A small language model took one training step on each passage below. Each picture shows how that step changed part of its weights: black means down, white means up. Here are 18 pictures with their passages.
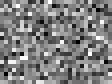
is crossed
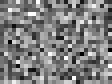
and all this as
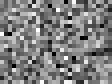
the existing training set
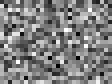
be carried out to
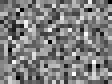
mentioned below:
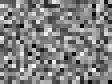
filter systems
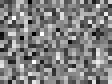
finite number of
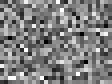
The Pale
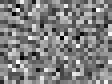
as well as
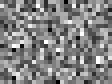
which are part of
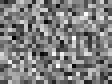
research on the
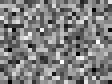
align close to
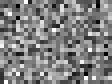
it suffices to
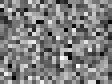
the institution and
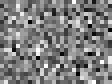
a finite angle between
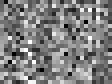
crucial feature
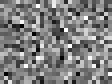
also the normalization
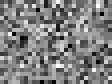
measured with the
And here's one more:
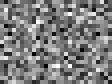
define the radial
